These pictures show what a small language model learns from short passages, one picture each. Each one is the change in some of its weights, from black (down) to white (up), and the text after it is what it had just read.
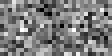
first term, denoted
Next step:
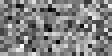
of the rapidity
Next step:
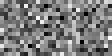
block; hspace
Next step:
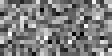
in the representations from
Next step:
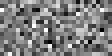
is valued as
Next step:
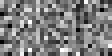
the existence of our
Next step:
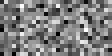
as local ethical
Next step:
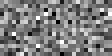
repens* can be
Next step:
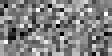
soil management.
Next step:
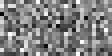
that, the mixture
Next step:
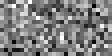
exponential integral function
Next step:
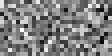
that has systematically
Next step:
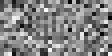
stand points because of the
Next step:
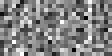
the shower maximum
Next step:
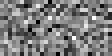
algebra may then
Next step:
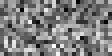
their point of view,
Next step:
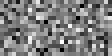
to patients. Conclusion
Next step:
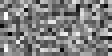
boiling with
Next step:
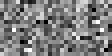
farmers and
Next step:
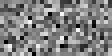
we recover the four
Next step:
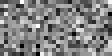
support, student
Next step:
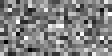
Electric field intensity
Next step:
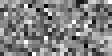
charged particle
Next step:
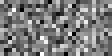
the discussions on the
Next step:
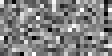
analysis difficult. By
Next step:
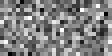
and its location
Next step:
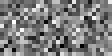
traditions and the
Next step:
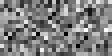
cells is cell division
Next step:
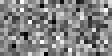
globally and advance
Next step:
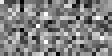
wireless serial
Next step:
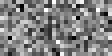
social relations into a system
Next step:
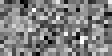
considerable variations in
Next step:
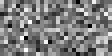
the LEDs -
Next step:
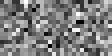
slopes upward
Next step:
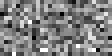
the ZonMw
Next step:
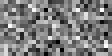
contacted at
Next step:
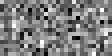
cutoff of
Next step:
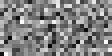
that connect the results
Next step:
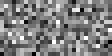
may persist to
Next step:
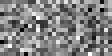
of the SUT
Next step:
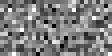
believed the
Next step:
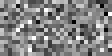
simple poles which
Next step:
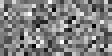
dose value.
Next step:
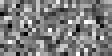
the transient nature
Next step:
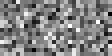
solubility temperature.
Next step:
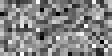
in the conditions of
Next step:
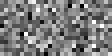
harmonic contexts
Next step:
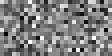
3 Class
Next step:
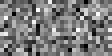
catalysis and its
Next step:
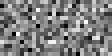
the cores have sufficient
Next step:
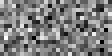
an individual bank because
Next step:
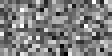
in order to simplify
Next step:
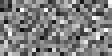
advanced potentials:
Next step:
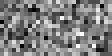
A key feature of this
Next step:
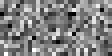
the formulation of a
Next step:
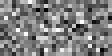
below (Figure 2),
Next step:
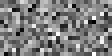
a GPU cannot
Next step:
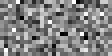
Right 6.
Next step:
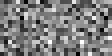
thinking. The
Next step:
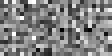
replicas as
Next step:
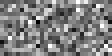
more specific about the
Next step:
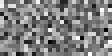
that it is vital
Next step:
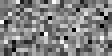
variants) and
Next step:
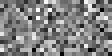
longer as a
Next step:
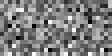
lead us to understand the
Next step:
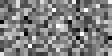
Universe, both before
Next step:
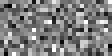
follows: 1.
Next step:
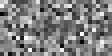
by the hospital
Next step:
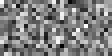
two dimensions the
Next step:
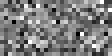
hot and dry
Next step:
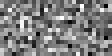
while the lateral
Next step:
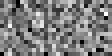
charges none
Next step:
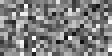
volume energy in effective
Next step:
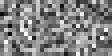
the pairing field ($
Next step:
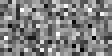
$a$ that
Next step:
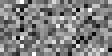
additive and
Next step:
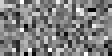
such that $$\zeta
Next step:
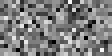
giving rise to
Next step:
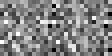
find satisfaction in
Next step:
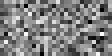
network (ANN),
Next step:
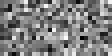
better standard 274
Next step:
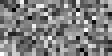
increasing as timber resources
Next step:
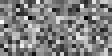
years, her research has
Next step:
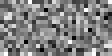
may be selectively
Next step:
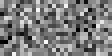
the provided examples in
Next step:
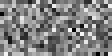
of the respondents are
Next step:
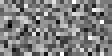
many to use these
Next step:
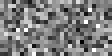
with pristine
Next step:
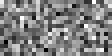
in this respect one
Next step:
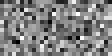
and identically distributed
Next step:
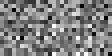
for their own research.
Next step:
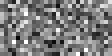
excitation density measured at
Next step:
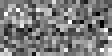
other probabilistic
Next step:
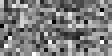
shows the feature detection and
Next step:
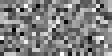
functions, appointment
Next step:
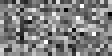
application and sowing
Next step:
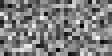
used that the cross
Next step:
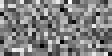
that the simulation tools available
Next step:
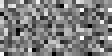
that there is a
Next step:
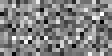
to the equation 4,
